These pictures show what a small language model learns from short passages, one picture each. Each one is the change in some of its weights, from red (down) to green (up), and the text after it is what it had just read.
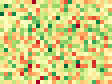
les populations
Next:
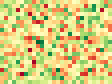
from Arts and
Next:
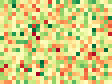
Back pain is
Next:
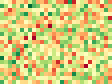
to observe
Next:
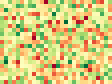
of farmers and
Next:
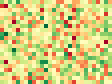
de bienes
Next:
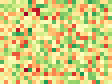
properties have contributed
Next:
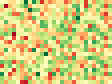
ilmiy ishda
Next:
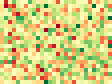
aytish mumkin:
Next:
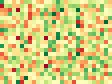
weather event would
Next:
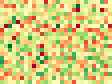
in male
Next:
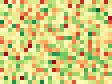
could explore additional
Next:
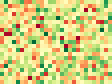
está, sei
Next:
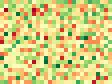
the effect of mass
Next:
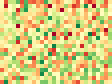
database is processed
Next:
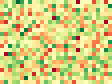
associated it with the
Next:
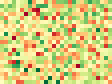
properties, such as
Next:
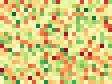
da teoria da
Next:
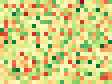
significantly supported lesson
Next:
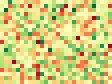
tidak percaya
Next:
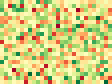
best performance 19 in
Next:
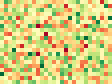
parte dos pais
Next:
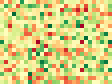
de atividades
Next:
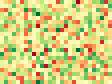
consolation for
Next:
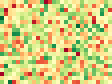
of Samarkand
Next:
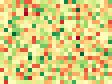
ICT and
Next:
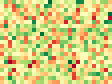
assigned every six
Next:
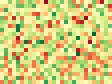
farmers have lower
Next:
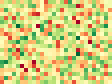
readers to
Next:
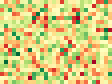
é problematizar
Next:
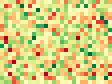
atât o
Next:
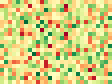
amounts of
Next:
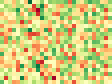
industry]. In
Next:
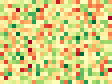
de lanceta
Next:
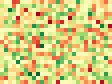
Nature of species
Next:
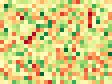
Now tell
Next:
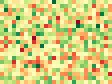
and head of
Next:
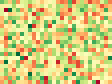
a new understanding of
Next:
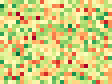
to determine direction and
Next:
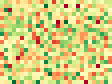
qualitative research design with
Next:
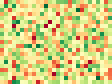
of such organizations.
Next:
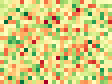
da exportação
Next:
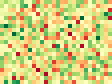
concluded that when
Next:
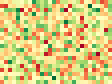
climate is considered as
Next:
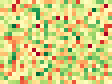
ishlab chiqish
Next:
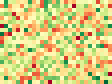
del sedimento a
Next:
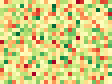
were used by the
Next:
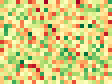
internal adaptations,
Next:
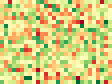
he suffered
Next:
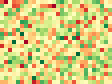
information and exploiting
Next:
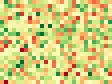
and developing education;
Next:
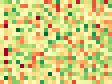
potential medicinal and
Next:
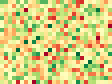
they did concern themselves
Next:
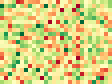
construed as
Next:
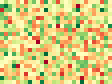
μ m.
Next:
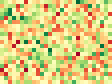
Sababi –
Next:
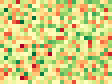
and GaAs
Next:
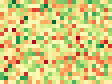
nurses, and
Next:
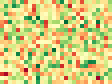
new era of personal
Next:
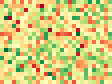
controlled or
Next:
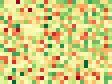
identity and
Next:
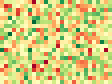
the GS.
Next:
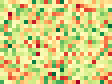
Gesteld kan
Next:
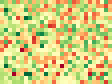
and preterm
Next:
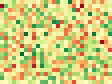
permite el
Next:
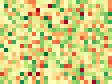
durability of the
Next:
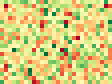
a retired
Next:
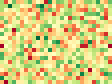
messages more
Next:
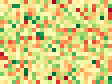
Scientific journal of
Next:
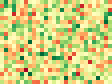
integradas en la
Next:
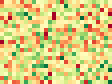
The New Mood
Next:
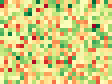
surface tension.
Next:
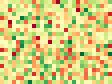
y representa
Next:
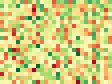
of resources,
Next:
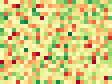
and respectively.
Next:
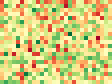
that students in
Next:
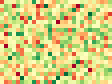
$n \times
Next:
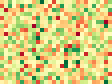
que creo que
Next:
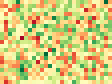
reliable up until
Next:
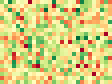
Preoperatively he
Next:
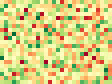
also became free
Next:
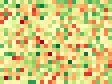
and opportunities for
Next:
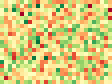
experiments. Thus,
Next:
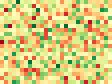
The comprehension
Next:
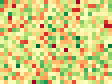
existentes na
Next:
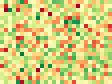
que atuem
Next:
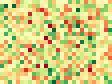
henna plants
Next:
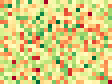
VIM manages
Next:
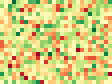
for work -
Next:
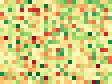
been the evaluation of
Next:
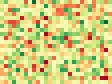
the topic's
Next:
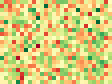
well. Moreover,
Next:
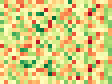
combined with organic
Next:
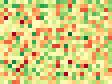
and length of being
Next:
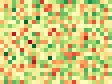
dimension here then
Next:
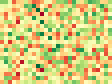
learning communities through
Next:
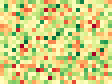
issued consumption
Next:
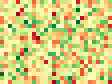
not go beyond the
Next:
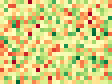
iki modelden
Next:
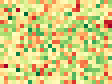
bound on the number
